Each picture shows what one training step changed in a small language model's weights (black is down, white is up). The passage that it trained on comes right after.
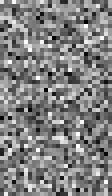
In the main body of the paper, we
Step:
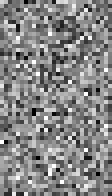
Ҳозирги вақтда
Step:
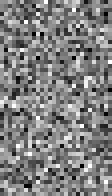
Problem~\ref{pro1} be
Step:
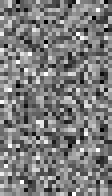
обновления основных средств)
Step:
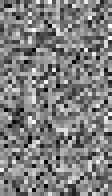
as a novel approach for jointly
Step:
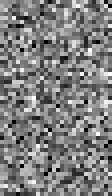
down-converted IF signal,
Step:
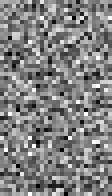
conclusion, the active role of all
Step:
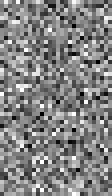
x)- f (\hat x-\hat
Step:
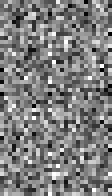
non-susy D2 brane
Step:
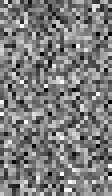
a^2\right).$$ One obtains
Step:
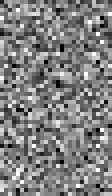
to the destination node H, the
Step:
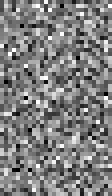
theorem. \begin{theorem} For
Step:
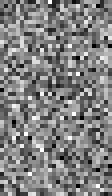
$$ using the commutation relation $[ \frac
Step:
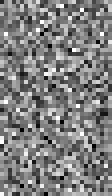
and $\psi_v$ a
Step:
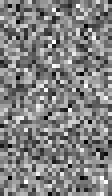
texts, classical and modern, written for
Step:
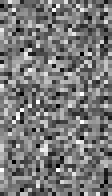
педагогическая, но
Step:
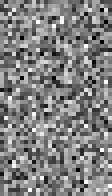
$(p,n)$ charge exchange reactions
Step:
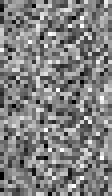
етуклиги, фаоллиги
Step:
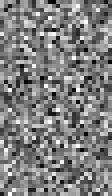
\citet{Moore} can be
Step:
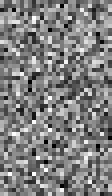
left (respectively right) $R$-modules
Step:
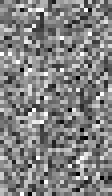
амалга оширишни
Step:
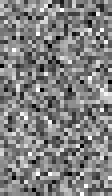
{\normalsize $^{1}$ Research Center
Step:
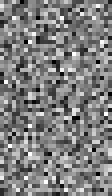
-*Significant contributions to
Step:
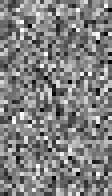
na contemporaneidade. Assim,
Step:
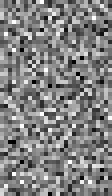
$ \Pi _j$ for
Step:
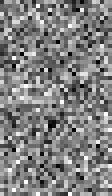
nontrivial statistical properties, such as scale free
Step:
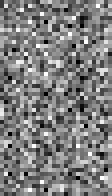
шлях інтеграції до
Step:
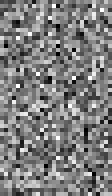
deadlock. Use compositions
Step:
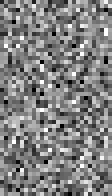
естетичної культури,
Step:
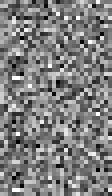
its mode function oscillates rapidly with
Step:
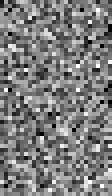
cut-off region is broader and the
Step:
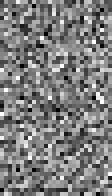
field $H_{irr}$ determined from
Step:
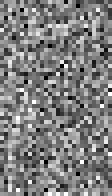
all the ghost vertexes) must
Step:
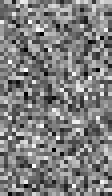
amount of power transported in jets
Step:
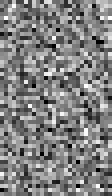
and sometimes, in the case of
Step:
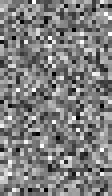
\end{flalign} where,
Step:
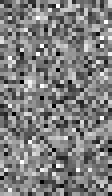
one. Other situations such as
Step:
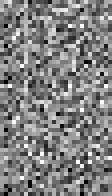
мусоид барои
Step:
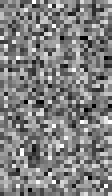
Command and General Staff
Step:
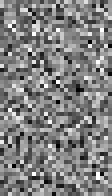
Rossiyada yetishtirish
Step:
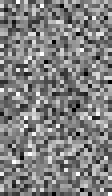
with same domain and codomain are
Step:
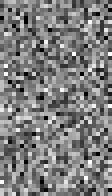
Needle insertion module
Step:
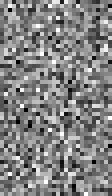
pessoa que já “nasce
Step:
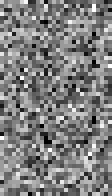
ist. Wir wollen daher
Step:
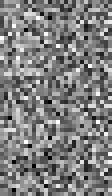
de la qualité managériale dans
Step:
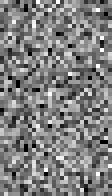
function~\cite{briggs}. The
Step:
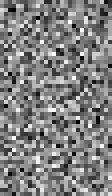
$n\geq 3$. So our
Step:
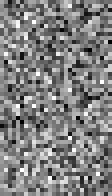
dotted curves, respectively). {\it
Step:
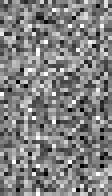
олмайди, бундан
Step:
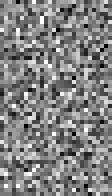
de estudiantes de 130 con una
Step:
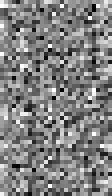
Umum Syariah dari
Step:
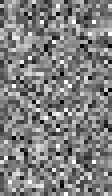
estão ganhando território
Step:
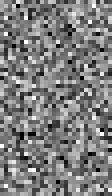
particles and any experimental cut can be easily
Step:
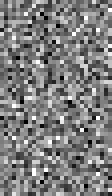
with frame aggregation size varying in
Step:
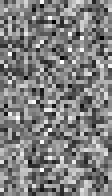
1 X 3 6 Sandburg
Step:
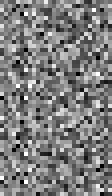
of the cavity where the dynamics is
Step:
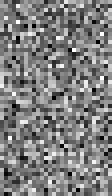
and summing over $\mu$ do
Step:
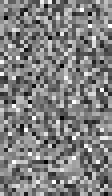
(x)$ is decreasing when it is
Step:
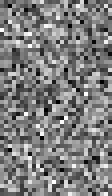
for infinitely deep $W$, whereas
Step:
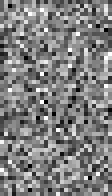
interpretativo de su aplicabilidad para
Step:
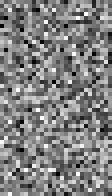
anonymous authenticated
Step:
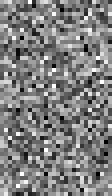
in reactive programming}. In
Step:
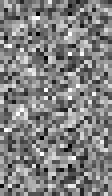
– Югославія), до
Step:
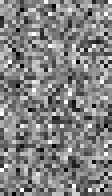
sendo benignos e neutros,
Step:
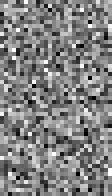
contained in a compact isolating
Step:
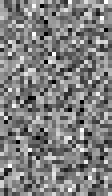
Данное обстоятельство
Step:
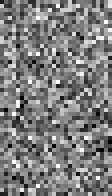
used. Otherwise, the number of
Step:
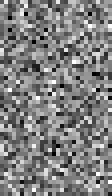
that $D$ is {\em weakly
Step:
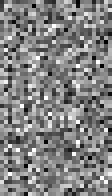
di “seguire le tracce della
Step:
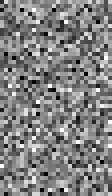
sets of correlations larger than the quantum
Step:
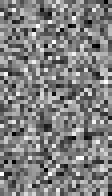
Then for any finite-dimensional central
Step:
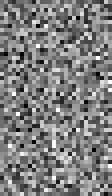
number of elements in the unit group of
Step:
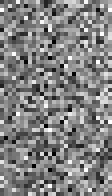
erkinliklari xalqaro
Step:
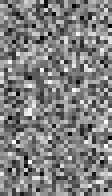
observing microwave-induced
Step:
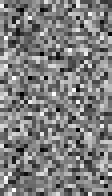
\quad \subfloat{ \includegraphics[width
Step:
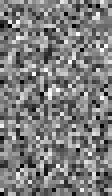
Glauber generator. If one
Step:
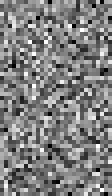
-- without it the model would lose its
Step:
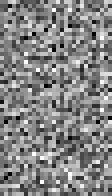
psoriaz, ekzema,
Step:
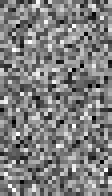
with $\mathbb{R}^n$ using
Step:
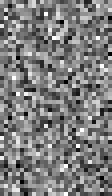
is, of course, possible: given any
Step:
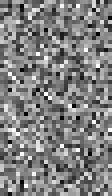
when $\chi$ is sufficiently small. As
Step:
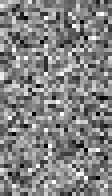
plan strategically and methodologically because it
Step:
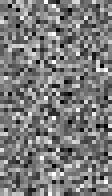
del peso específico es muy
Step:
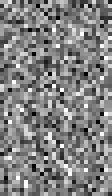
ortiqcha so'zlar
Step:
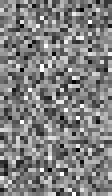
is complete. $\Box $ Suppose that the
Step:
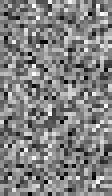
o'ynadi. Shuning uchun ham
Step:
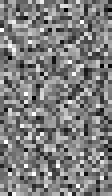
the upper increasing-time contour and a
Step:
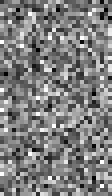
# Two-Person
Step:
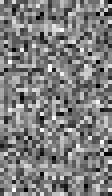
spins, the ground state of the cyclic
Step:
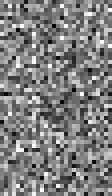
actuelle de l'Union dans
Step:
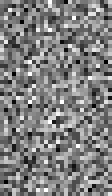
Universidad Central de Chile, La
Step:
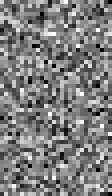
As the depth of the survey increases, the
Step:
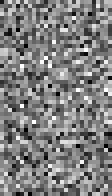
Information Avramenko A.
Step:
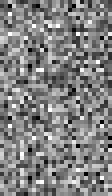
\leq s \leq t \leq u
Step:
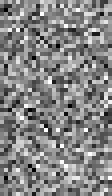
ko'klash va chetidan
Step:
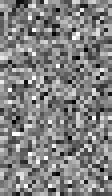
derivatives of \(F_{ij}\) with respect
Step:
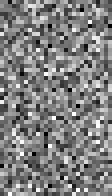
and isotropic FLRW
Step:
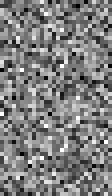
consider $S_{\zeta}$ as a
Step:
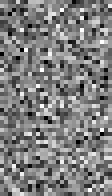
Experiment pv2 shows the next
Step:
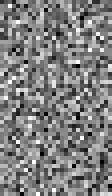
explained below. \subsection{The
